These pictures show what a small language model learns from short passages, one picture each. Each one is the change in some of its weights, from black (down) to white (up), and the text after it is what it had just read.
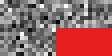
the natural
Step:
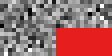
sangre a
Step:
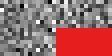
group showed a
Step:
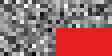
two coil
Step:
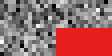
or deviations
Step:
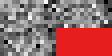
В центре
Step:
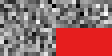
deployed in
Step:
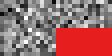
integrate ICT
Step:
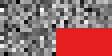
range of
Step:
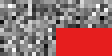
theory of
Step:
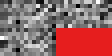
ва унинг
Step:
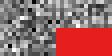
higher content
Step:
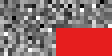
tests in
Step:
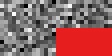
services are the
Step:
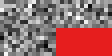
on these results,
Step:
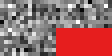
the whole
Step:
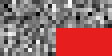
to compress
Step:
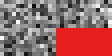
also included in
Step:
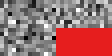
valadas de
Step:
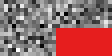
ketish va
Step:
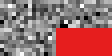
the most used in
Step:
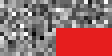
information along with
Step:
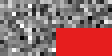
more with the
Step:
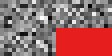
has provided
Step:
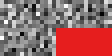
of the results,
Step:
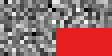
view of a
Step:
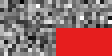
due to its
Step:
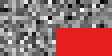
edges of
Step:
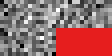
temperature was
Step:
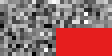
so that it can
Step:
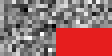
5 – The
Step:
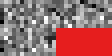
soon as the
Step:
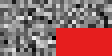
shoulder for 6
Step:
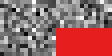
en SHS
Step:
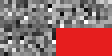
lack of
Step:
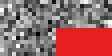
medical community
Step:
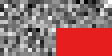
totais da
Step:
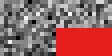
personal data and
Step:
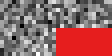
a multiplier
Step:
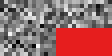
measures in the
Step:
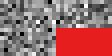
this study showed
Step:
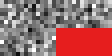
of age so
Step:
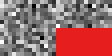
work deals with
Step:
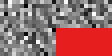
levels of
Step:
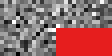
dan kurang
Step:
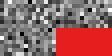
provinces were
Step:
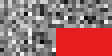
differ from the
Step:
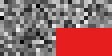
modellar asosan
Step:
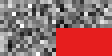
more power
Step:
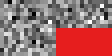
a photo
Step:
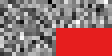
considered a
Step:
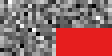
students have high
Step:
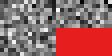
new scheme
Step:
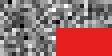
the specified
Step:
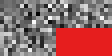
put into
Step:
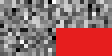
al lector
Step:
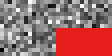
this pilot
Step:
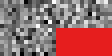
a patient
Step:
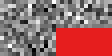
on the value of
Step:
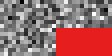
proses dan
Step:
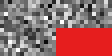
of how
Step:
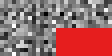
than that of the
